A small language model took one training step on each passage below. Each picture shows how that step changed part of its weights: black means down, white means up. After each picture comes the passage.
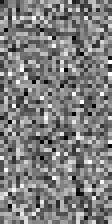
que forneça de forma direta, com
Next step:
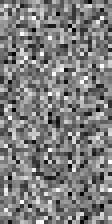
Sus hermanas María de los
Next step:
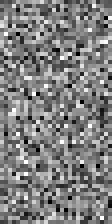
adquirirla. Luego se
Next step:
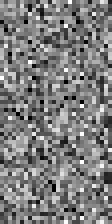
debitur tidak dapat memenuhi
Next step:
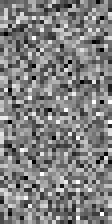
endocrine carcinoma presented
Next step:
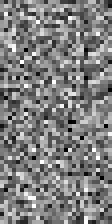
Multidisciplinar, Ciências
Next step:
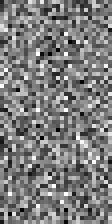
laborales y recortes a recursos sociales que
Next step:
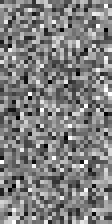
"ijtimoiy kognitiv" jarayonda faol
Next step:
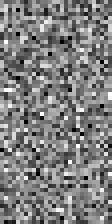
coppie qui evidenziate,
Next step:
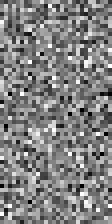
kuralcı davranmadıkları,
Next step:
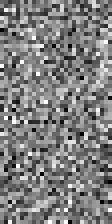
innovatsiyalar rivojlanishi mumkin bo'lgan muhitni
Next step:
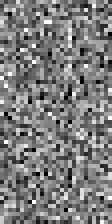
tertiäre Prävention gehen
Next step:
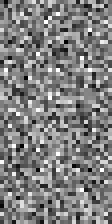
de quase 10 vezes (1.2
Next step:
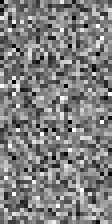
дурагайлари Ўсув
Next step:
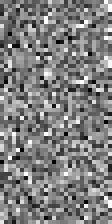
psixologiya va san'atshunoslik
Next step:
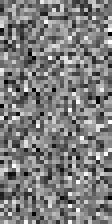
farqlarni ko'rsatdi.
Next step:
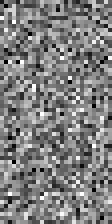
и его применение // Universum:
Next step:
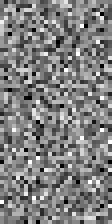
especificamente nos processos de transferência
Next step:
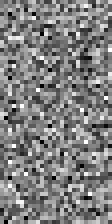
Fotosintez – organik
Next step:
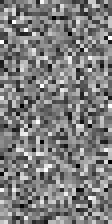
contribution stratégique pertinente du conseil
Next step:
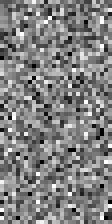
de Bernardo Nicoletti
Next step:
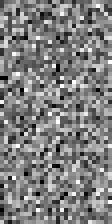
num indivíduo hipertenso é a
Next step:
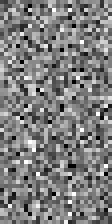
o'tilmoqda Xulosa qilib
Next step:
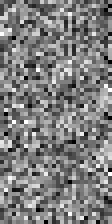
ishlab chiqarish jarayonlari modernizatsiya qilinadi.
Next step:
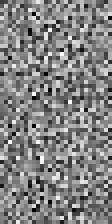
BILAN BOG'LIQ
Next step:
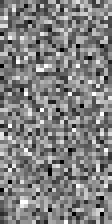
gebrachten Relationen zwischen
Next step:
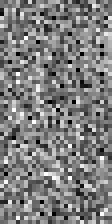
and Rio de Janeiro. However,
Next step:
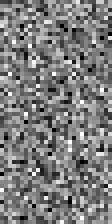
järjestää monia
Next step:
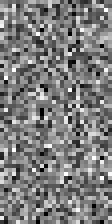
bajo supervisión técnica, empleando
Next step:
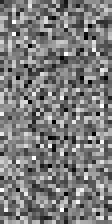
préventive visent essentiellement à
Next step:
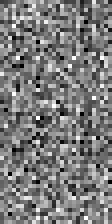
para a formação de professores com vistas à
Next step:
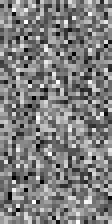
tarbiyaviy jihatdan katta foyda
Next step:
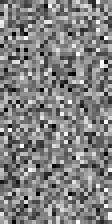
krótką tzw.
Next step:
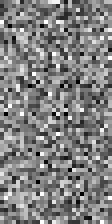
do Censo Demográfico de 2022 do
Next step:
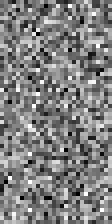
shul hunari va tabiati
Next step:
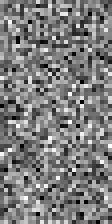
commemorati all'interno del
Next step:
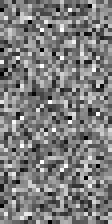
écrit : « Face aux
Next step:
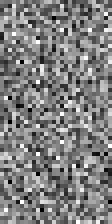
factors, as well as as a result
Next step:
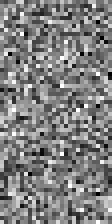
gerektiğini, sermaye
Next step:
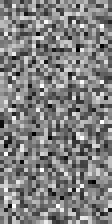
l'anomalie et la ¹
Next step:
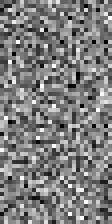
hamda ifodalanishi, til mentaliteti,
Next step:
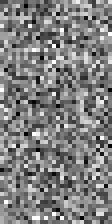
că este un volum memorialistic de
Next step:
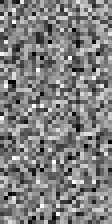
Адамды бир пул
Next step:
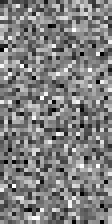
+ PPH$ Bobot
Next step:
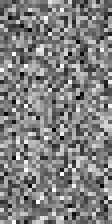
va effektlarni cheksiz sinab
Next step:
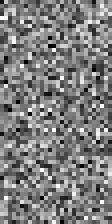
математикалық білімін
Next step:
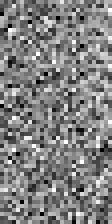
shakillangan milliy qadriyatlar va
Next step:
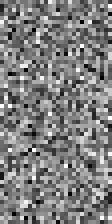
kompetensiya yondashuvini qo‘llash jarayonida
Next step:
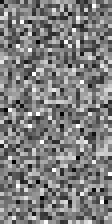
речевые ошибки допустил
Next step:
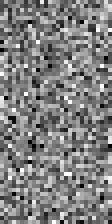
kasbiy faoliyat, ta'lim tashkilotlari.
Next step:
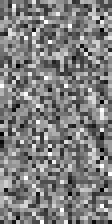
malestar y, al mismo tiempo, una
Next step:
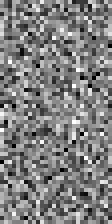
su alta función, del cual quiero
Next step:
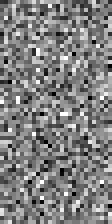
a efectos de mantener una adecuada
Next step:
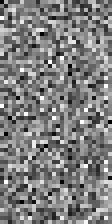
та довгі передачі
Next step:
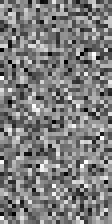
NC NC: Não consta
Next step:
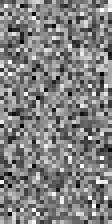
Bazarbay Seytaevning
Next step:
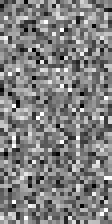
che dimostrarono come le
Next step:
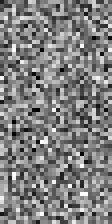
complicações associadas ao HPV.
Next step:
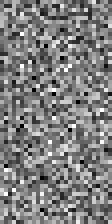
definida, como veremos en el caso de
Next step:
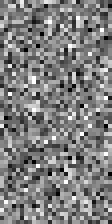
bir xillashtirish mumkinligi tufayli eng
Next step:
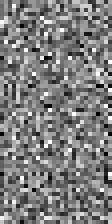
an'ana bo'lsada, u
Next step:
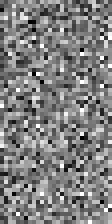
sont inscrits sur Parcoursup
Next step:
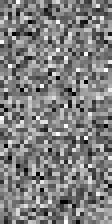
sensor MQ 2 é capaz de identificar
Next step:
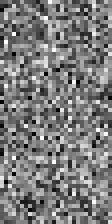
sifatida foydalanish; - darsni samarali va qisqa
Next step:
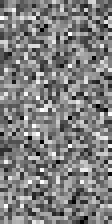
elaboração do sketcher, indicando no
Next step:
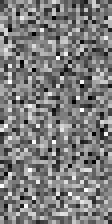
acadêmicos do 7º período do curso de
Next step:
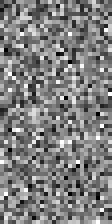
هدف، بنیادی است.
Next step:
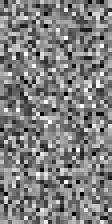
afastadas de Londres devido aos
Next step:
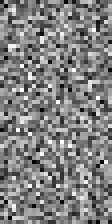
социального фактора. На самом
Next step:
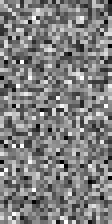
yapısal olarak bağlı olduğunu,
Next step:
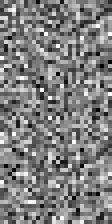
передвижении элементов в
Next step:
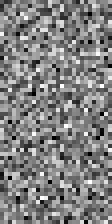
du Paris) o icones
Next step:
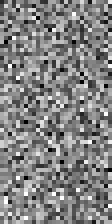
O estudo de medidas não se limita apenas às
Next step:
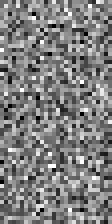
Kadınların dövülmesine
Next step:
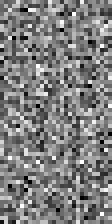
o acusación, de exhortación,
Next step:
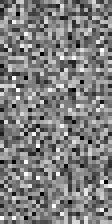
حالیست که در روش PSO
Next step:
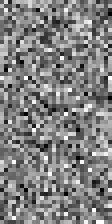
pada ibu hamil trimester
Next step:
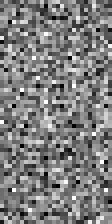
деятельности рабочих и повышения производительности
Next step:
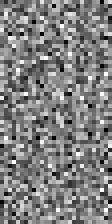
ha retado, fuése á su
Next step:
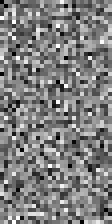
и 2. Базовый режим
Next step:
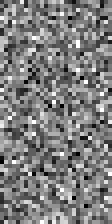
или комитет, в состав которого
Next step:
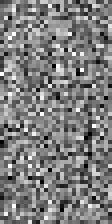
a dificultar a aprendizagem, especialmente em
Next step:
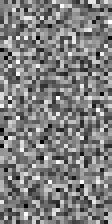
Venezuela (CRBV)
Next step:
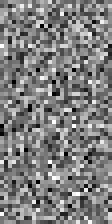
W.J. Entrepreneurial
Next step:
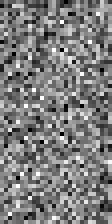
bank sektoridagi raqobat darajasi va
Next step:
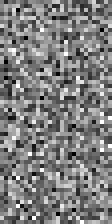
moverse. Todo ello sin
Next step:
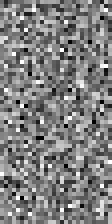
se elaboró en el marco del proyecto
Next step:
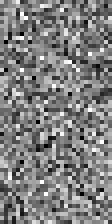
offers promising perspectives for
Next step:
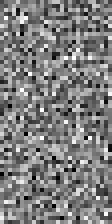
recorre sempre una prestazione di
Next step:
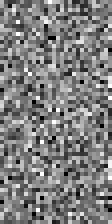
bo'ladi. Teshik
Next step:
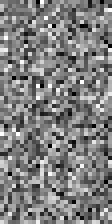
również zainteresowane
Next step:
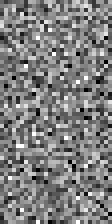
stipulant que les prix des
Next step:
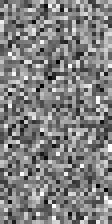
kema odamlari tomonidan bu qolgan
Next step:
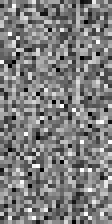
logística portuária se dá pelas
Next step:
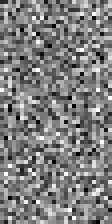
Radiasi UV-B terutama
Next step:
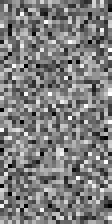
gramáticas, propriedades do gênero,
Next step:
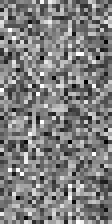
bog‘liq. Bularning barchasini
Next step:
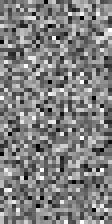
Va Natijalar Tog'ay
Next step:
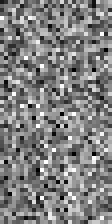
Результат расчета индекса
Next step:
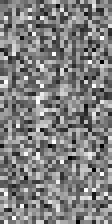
grupos, dependendo da verificação ou não das
